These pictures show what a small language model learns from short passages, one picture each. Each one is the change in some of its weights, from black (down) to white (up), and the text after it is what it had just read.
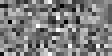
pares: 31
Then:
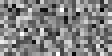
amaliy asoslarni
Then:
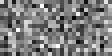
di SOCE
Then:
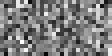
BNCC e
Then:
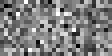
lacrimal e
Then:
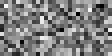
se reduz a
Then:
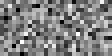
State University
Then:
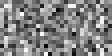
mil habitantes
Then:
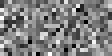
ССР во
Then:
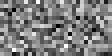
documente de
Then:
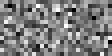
transfert entre
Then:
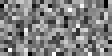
su afliccion,
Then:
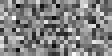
saber que si
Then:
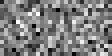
da regularização
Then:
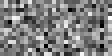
ist massiv
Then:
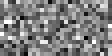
inscrito na
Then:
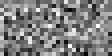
в этих
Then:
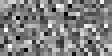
manusia yang
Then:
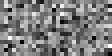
чего, с
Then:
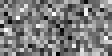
dé cuenta del
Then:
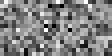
acham que não
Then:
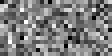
die ihr
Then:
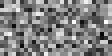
une entité
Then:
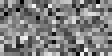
з колекції
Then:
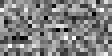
бы точной
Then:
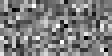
та розвитку
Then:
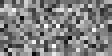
no ambiente
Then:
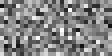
та під час
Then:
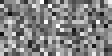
que recuerdes
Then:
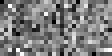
del Fuego
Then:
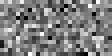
wanita yang
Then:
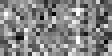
solishtirish va
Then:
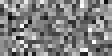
accionar de
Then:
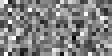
suspendus en
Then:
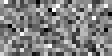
support de
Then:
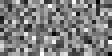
5a ed.
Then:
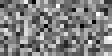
cobertura do
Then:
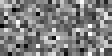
1, yaitu dengan
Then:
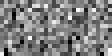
рыбы как
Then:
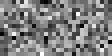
est de veiller
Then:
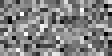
1 января
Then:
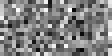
harus terus
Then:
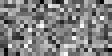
- Gemini -
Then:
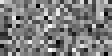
dengan Januari
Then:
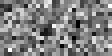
the houses
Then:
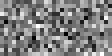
como analisar a
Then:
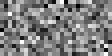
da Floresta
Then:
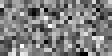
was ihn
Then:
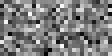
що важливою
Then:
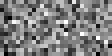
el concurso
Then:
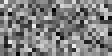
Rebo ini
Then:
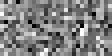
en áreas
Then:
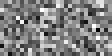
profissionais de
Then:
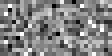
Design and
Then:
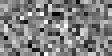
que pensa
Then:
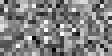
se ha ido
